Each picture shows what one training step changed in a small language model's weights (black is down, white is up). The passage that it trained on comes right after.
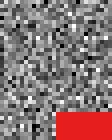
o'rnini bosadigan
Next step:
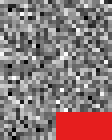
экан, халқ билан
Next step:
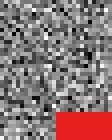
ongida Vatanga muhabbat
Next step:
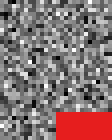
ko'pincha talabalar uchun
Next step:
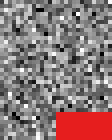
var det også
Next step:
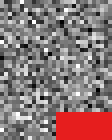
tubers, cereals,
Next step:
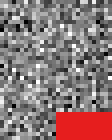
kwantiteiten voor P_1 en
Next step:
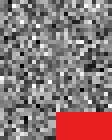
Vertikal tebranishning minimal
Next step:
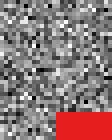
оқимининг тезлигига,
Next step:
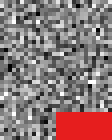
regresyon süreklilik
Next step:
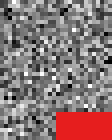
tendências futuras relacionadas
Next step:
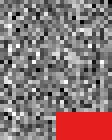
маҳаллий бюджетлар
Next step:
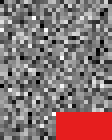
مثلاً الضرورية
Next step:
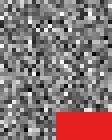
орех в «Словаре
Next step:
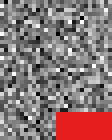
teugels zijn strakker
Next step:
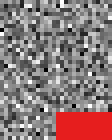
охорони правопорядку,
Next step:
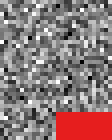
Araújo Moreira, Universidade
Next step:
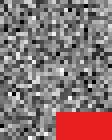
داخل فضاء
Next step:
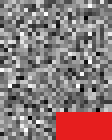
бажання робітника
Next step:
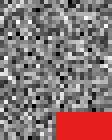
ultime est de permettre à
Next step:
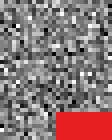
aprendizado é feito online.
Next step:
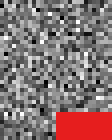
variabel digunakan uji
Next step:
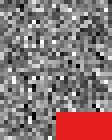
va boshqalar. Hozirgi
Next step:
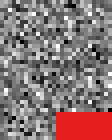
exclu, 1958 mort). La
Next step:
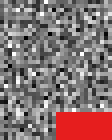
e procura elaborar estratégias
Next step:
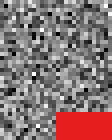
causa indígena,
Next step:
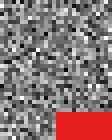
senilai Rp 58,9
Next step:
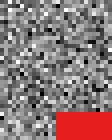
on official documents, reports
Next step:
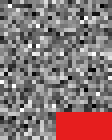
bandlik darajasi YHMning
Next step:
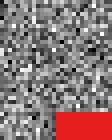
Digital economy, economic
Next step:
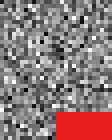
Kraken verwendet werden. Dieser
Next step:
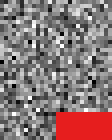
його з позиції складової
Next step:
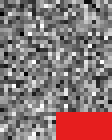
Бош муҳаррир:
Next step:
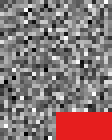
vemos a tela do aplicativo
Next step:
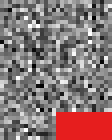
норми Конституції України та
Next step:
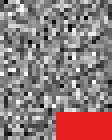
ҳолатини йўқотгани – бу
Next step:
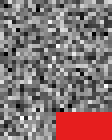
*Asertividad: Un Análisis
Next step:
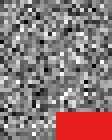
цена 1 кг продуктов
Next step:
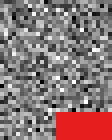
Всеволод Глібович,
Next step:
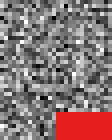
de pegar no *ferro*,
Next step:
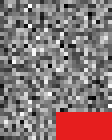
butun holda frazemaning
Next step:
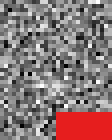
катта ўқитувчиси,
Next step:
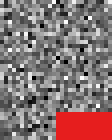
internacional. É necessário
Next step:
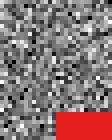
Efek Indonesia periode
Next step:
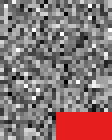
на початковому етапі
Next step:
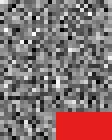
Costa, Lina Bo Bardi,
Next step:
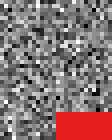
(2015). Critical success
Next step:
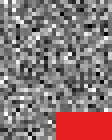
с другой стороны,
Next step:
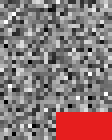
revisão bibliográfica
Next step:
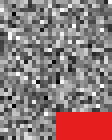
pas après l'autre
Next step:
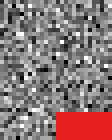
известно, министр
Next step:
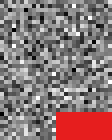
la decisión de uso de
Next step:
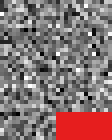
Министерства финансов
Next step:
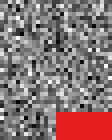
Fanlar akademiyasining
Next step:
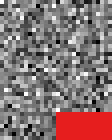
Дем'яненко О. О.,
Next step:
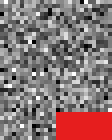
vários tipos de bactérias
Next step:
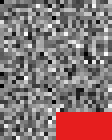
2008. Asfahl, Caray y
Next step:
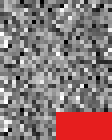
YO'LLARI VA
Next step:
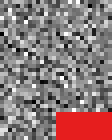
à 70 % pour les apprentis et
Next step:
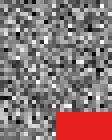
namoyon qilishni maqsad
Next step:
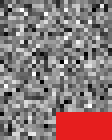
возрастного периода писали
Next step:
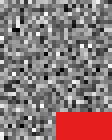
país". Em razão da
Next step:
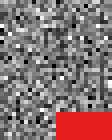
hisobida 28 mingdan ortiq
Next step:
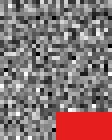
e sugestões de manutenção
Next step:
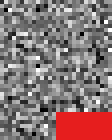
Key words state form, form of
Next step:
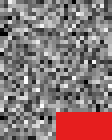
Ochilov Farxodjon
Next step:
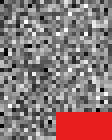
phỏng vấn
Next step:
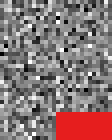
escolha é guiada pela
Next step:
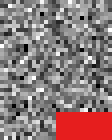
son genre. Certes, le
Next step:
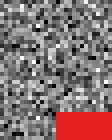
рідкісних, але
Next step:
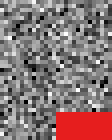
piauiense, por isso deve se
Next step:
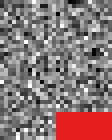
положень підзаконного акта
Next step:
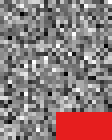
entanto, raramente, enquanto
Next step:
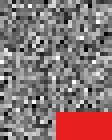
atividades são realizadas a diário
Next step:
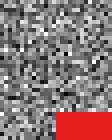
22. RIGOTTO,
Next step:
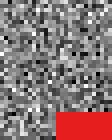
формулы в контексте
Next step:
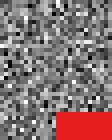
az eurázsiai
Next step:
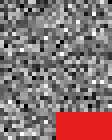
sanaladi. Bunday
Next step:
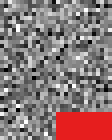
attachment figures (15,
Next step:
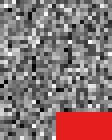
UNEB Educação do Campo,
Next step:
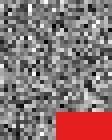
ошириш доирасида
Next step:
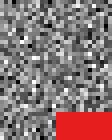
Peer Review Process: Yes
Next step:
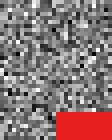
fut au prix d'une
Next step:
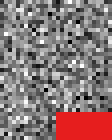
de la caída de la demanda
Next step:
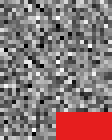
ривожлантириш; -
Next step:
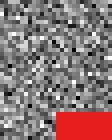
empreendimento de sobremesas,
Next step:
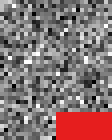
o'simlik hidi anqib
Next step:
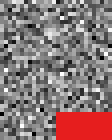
(o‘zbek tili) ta’lim
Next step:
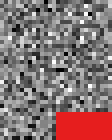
nuevos enfoques pedagógicos
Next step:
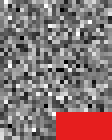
conveniente afirmar: nem
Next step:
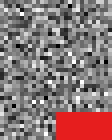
virtual laboratoriyalar,
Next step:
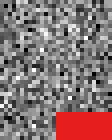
к обучению. Ключевые
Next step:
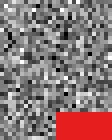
separate legal scholars
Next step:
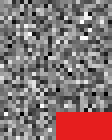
casos de sustitución entre especies que
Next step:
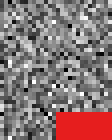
Anwesenden wählten mit
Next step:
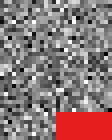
ultra-low frequency
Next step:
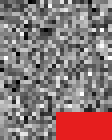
primer par de pasos (que son
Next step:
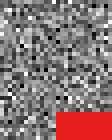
strategiya alohida nutq
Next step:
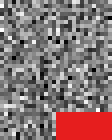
berip, onıń kóp
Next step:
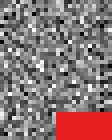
escolar se incluem para que uma
